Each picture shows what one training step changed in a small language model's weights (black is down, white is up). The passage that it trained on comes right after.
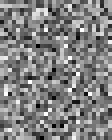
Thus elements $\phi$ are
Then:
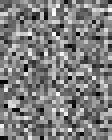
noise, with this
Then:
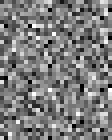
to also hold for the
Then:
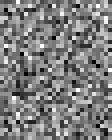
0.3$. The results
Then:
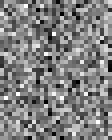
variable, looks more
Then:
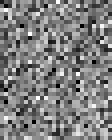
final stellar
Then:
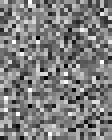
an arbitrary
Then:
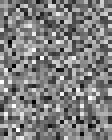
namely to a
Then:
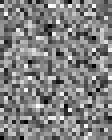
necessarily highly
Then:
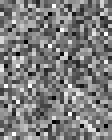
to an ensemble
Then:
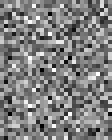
n_\delta n_\alpha
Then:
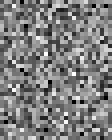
we are assuming that the
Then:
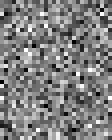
of the control
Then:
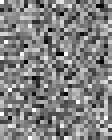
ordering among the
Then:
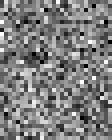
local Leibniz
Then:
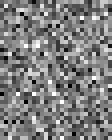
product, we have that
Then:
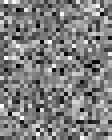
\end{proof} The
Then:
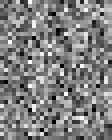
circle (1pt);
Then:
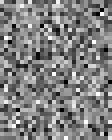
resonances, which
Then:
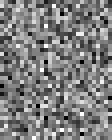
introduce the class of
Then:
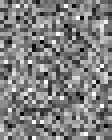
is not rotating
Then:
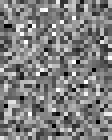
survey with two
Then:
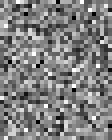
the point of intersection
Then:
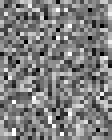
By using a computer,
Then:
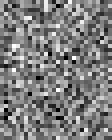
force is much
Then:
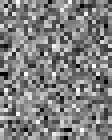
programs in the
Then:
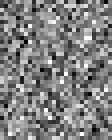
has attracted
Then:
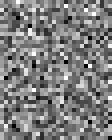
the well-known
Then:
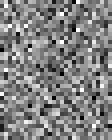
yields a lower solution energy
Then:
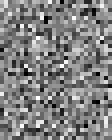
We now give bounds
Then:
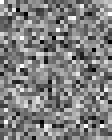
dimensional crossover that
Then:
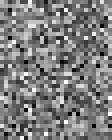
the impact of system
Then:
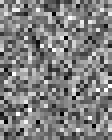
solid torus
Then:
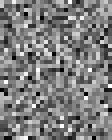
{ s \over t-
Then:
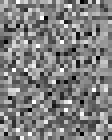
numbers defined in Lemma
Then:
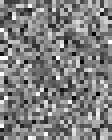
The masses of the
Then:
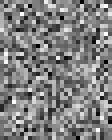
The orientations,
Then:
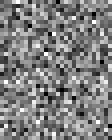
components of the connection
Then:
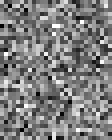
on a FSO system
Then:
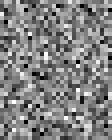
is less than or
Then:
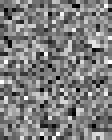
5) galaxies is
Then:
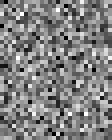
extra global
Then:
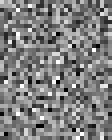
been developed by
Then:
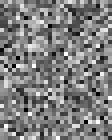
Note that the properties
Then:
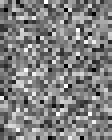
pure dimension. A point
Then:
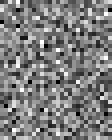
with fermions
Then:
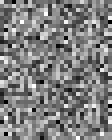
fluctuations in
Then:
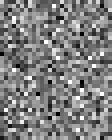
computational approach. The
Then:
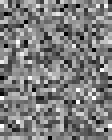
be the least common
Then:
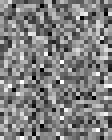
we could not identify
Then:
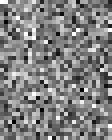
input for kinetic
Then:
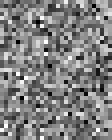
term has a stronger
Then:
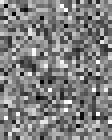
the bct structure in both
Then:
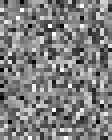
introduced right from the
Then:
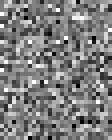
this possibility and simply
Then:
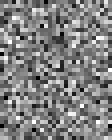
for $k$ terms is
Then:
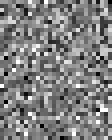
system size, contact
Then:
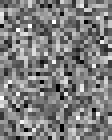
planets that remain
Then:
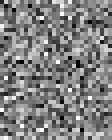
energy is sent back
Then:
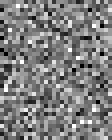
and conclude this note
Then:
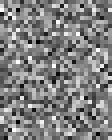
Sturm and B.
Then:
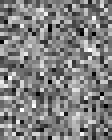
that there exists a reduced
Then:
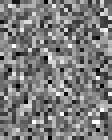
satisfied; for if
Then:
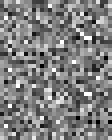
S\rangle)$, the
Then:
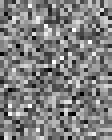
relaxation to be
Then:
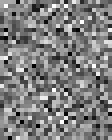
procedures are
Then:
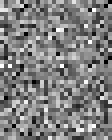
of stagnancy
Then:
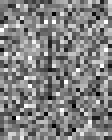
estimation, a
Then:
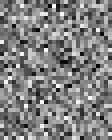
set of experiments to
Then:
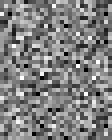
but not less than that
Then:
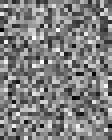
since by the time the
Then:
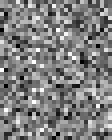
local configuration
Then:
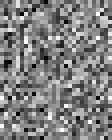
-1] \subseteq
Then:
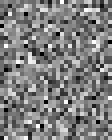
$pn$ bound state
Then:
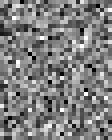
} \maketitle
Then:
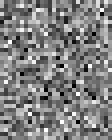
We highlight the gap
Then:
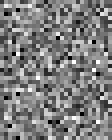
$u, v$ such
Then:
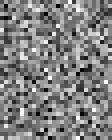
residual is large
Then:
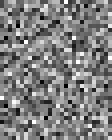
- 1$ for example with
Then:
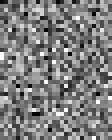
analytical formula for this
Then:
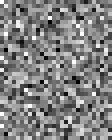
in accordance with
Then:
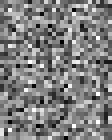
each. After each
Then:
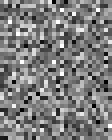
or the VLA at
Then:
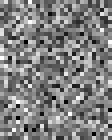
a distance function, and
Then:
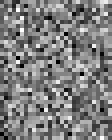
note is to show Theorem
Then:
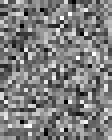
and red tails
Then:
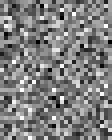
orbit during
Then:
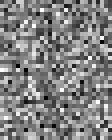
dimension. We use the
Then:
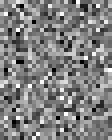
source (theta)
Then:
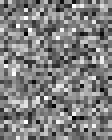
bounding pair map}
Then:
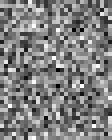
the knowledge of the
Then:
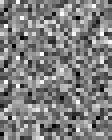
are tightly
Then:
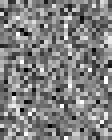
in a circle and
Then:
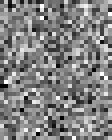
standard basis on
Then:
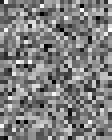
C2 adjusts
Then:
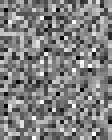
equality, and by
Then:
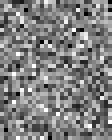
(yet, less
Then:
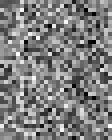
its non-standard
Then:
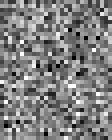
from $G$ a complex
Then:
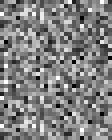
nonzero vector in
